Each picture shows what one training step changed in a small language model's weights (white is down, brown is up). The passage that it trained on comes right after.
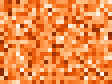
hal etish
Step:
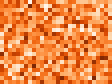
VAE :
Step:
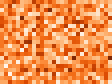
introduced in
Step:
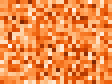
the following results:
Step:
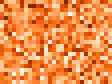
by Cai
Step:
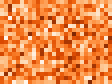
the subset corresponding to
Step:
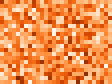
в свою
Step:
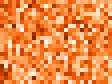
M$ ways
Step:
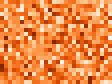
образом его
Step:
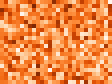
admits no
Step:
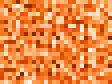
dalam proses
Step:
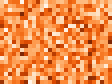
$$ Then there is
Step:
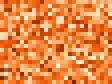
a principal
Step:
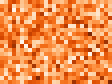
we still
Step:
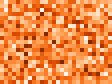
where $\sigma =
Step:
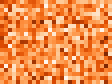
for all }
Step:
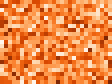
Dissertation von
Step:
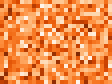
equations. For
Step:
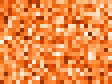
la elaboración
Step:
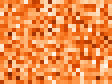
holds true for
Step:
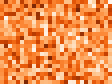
determines a map
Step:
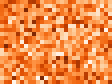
un contexto
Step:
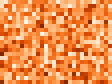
In this section we
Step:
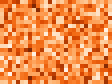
condition on the singular
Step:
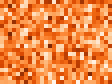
of voltage
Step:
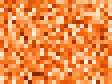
dejado de
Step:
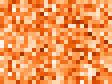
we apply the identity
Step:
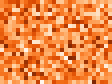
lost track
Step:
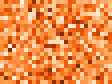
be any uniformly
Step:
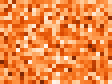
on introduit
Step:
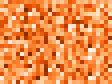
și ale
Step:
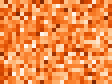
$Q$ in
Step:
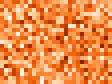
с целью
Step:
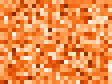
boundaries of
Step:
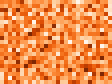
{\em normal
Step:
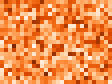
a positive integer
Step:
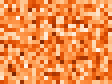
is represented
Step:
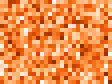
column rank of these
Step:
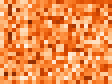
of the zero section
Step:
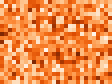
is supported
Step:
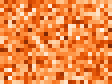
de saúde
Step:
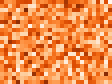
evaluados de
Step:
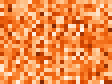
and proved in
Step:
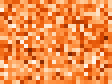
that for each such
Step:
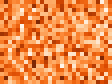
entrer en
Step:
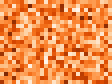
first variation formula
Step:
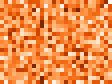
assign it to
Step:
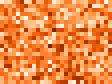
a suitable
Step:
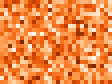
medir a
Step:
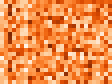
of the necessary
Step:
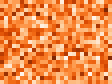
frames and
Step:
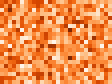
proves the first
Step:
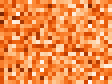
los avances
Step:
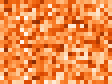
a consequence of
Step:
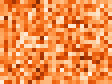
result, an
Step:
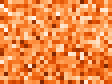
Then \[
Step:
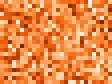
possess only
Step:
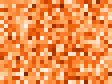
is merely
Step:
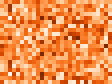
the definitions and
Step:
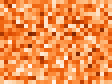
by Proposition 2,
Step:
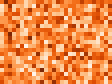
of information and
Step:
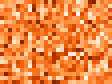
= \langle
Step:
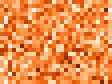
via the pairing
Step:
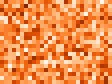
doet zich
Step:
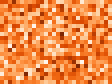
question on a complete
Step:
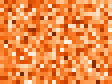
de três
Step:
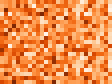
} \and
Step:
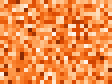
обрав або
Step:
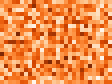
заходи для
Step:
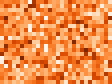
1$. In this
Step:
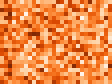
structured matrices and
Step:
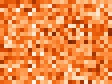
dosagem da
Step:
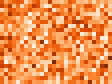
manifolds and groups
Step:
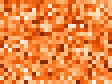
a es estos
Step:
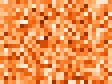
shall follow from
